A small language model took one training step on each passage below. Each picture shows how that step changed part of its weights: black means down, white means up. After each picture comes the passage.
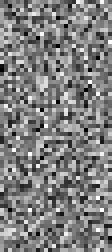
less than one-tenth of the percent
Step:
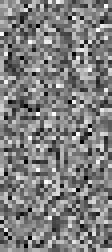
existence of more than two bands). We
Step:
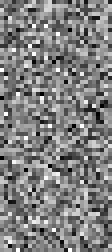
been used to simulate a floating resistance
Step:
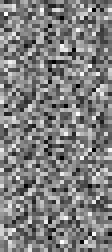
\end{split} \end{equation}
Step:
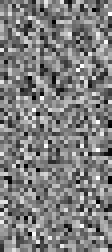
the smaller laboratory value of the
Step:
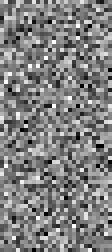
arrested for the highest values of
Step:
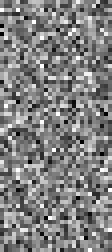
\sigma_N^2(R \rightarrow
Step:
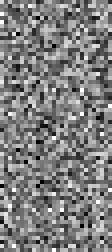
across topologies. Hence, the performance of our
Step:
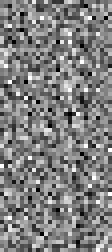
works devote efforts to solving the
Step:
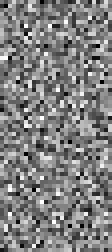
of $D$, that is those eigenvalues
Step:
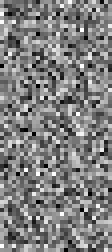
determine the PN binary fraction and period
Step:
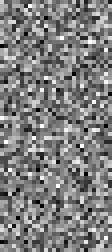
of their initial mass before they reach the
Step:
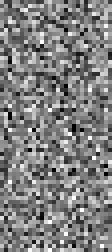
by a distance $d$, namely with a
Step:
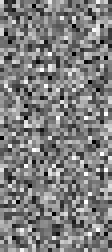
$50$ realizations. Figure (i) shows
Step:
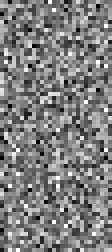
In other words, the actual new
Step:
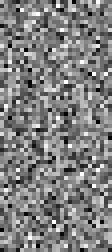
local devices. Namely, the
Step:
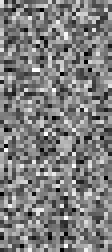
reflectance can now be easily
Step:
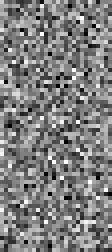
be also predicted and used by the ancient
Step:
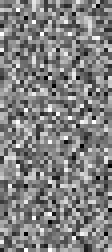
\times 10^{-5}$ is a small number used for
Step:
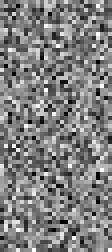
fabrication. A three-dimensional step
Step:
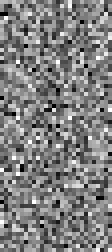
the critical point the first uncentered normalized
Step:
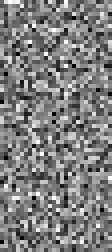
3}$, T.P.\thinspace
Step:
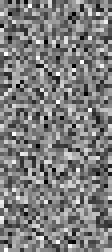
phase-space figure showing the values of
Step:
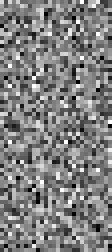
+ d \longrightarrow p + n + p +
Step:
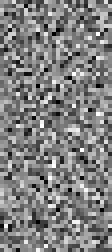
Because the coding scheme
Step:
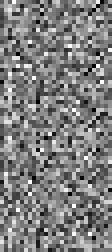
\and {\rm Fatima M.
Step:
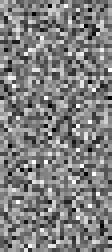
final barcode at \( \alpha_5
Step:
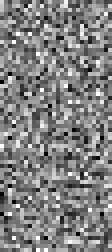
of each chain is uniformly distributed
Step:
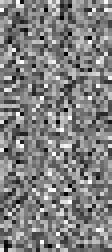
rely mainly on value-based predicates to
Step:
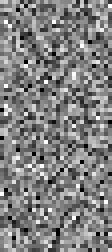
CSE of L$_{\rm 2}$ Pup
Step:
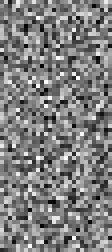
the 8 galaxies attempted. We note the
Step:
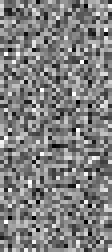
value of the parameter $\kappa _{eff}$. The energy
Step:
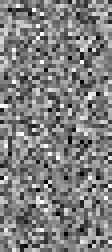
gap width as a scale-invariant parameter
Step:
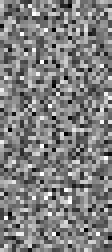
low redshift is given by $\sigma_8
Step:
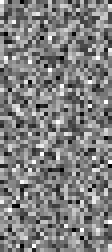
are at a level of the electromagnetic
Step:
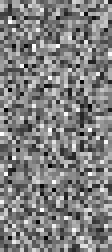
that local density fails to provide a
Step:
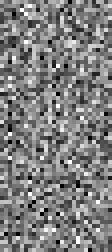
a compatible solution satisfying all
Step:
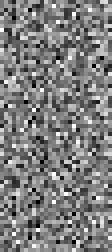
into the summation over $\nu\,\varepsilon_{\bm
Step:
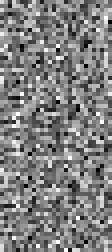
a complete coverage of the phase space.
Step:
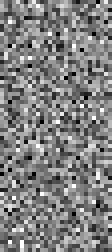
that: \begin{equation} F_ {ab}
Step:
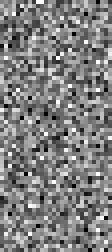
radial functions for a rigid-rotor and
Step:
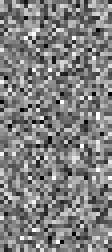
the only difference between the computations of the
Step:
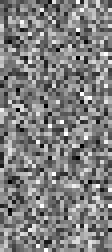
be the other sources of the CGB? It
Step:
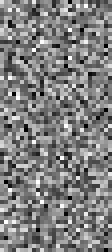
in combination to other natural scene
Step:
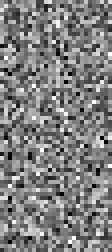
data with a five term FG model while
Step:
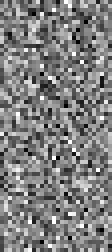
defeats all other baselines in all three
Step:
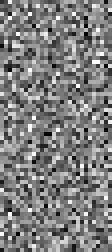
in Figure 1, sourced from [35],
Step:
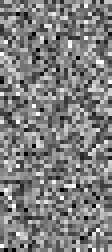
\section{Conclusions} We studied
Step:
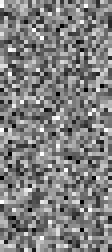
and assume that the field propagates in a
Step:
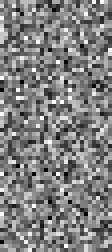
is pumped in a similar fashion
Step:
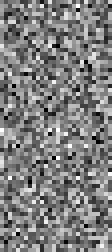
only the injection mechanism below.
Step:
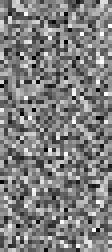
in \cs by Os and Ir. The
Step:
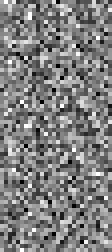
Mauro Barni, Siome
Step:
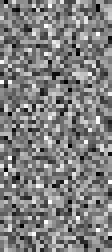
'star-mentor' effect; all
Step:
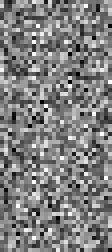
associated with materials with simultaneously
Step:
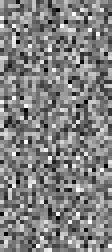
number is embedded in the number of extended
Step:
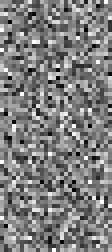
multiple atoms. Further, the
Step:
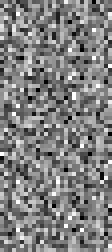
a theoretical analysis of the pulsations in
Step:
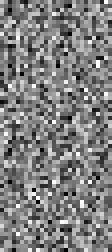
reliability layer $(e_r,
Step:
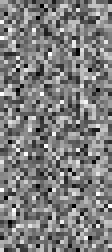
Phys. Lett. 199B,
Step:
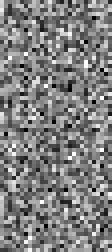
as a function of the redshift, for the
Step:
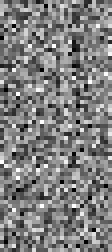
we have been discussing. \emph{But
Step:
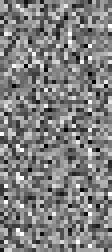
the IIoT based security
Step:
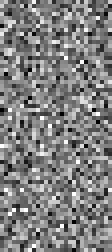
minimum at $\theta_{\rm eq}=0$.
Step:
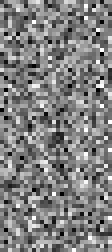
\cite{csparql2009}, an
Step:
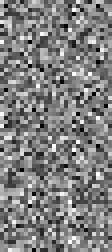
deflagration burning in a
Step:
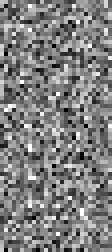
peak. For this we digitize the
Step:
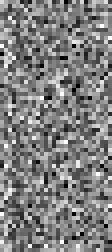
from 900 GitHub projects.
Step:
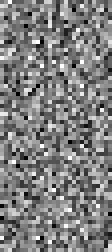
sufficient degree as to be able to have
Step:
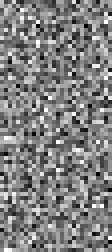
a discrete chiral symmetry
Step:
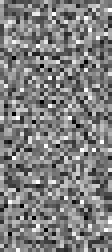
compared to the $Pa\bar{3}$
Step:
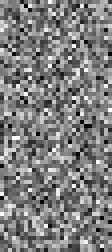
work of C.O. was partially
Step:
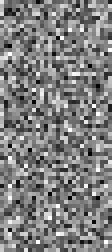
behavior of the correlators with different m is due to a
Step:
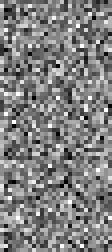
theory uncertainties on the signal quoted in
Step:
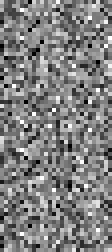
%Partition these researchers into
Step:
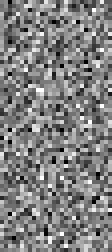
be dualized as follows: \begin{equation}
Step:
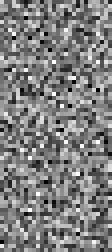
the lattice, it should therefore be possible in
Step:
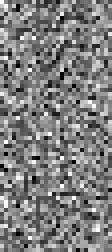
Female | Mozilla |
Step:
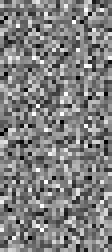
It is well-known that polarization of the
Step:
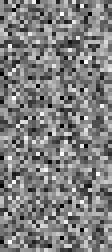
to make, and, more importantly,
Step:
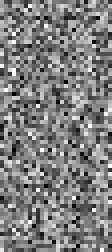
of the stars. Thus, the spectrum and other
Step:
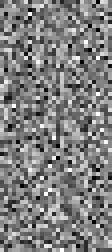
will extend the measurement campaign to
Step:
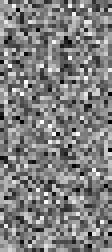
system must contain significant amount of
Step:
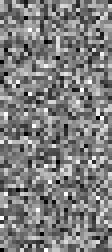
the interaction between the developers while locating
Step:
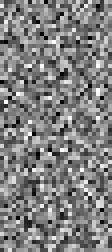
Deep echo state networks for VR
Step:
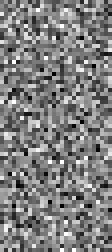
barrier height. In contrast,
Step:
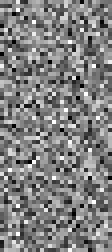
\cdot u_s + \nabla(n_s
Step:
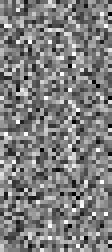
reservoir and bosonic
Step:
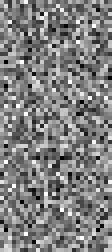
2 switch and ÆtherFlow
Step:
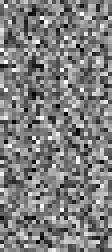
gravitational fields. For these systems, the
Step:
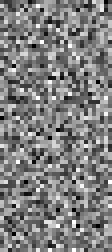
baryogenesis, (ii) generation
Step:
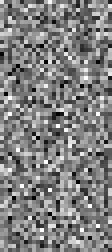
by $c$ and including only transverse photons
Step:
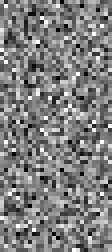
gravitational waves on cosmological
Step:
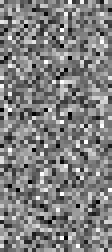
Yuan, Xianfeng Chen, and
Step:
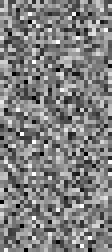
for the study of transient phenomena
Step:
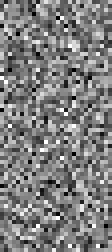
safety and the broader impact
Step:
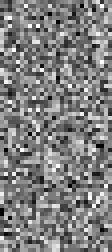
entangled classes completely.
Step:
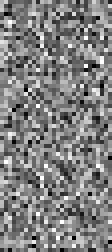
fundamental degrees of
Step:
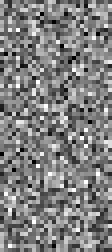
by computing the Euclidean distance
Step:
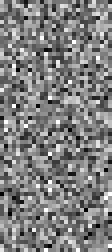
the uncertainty from the extended components
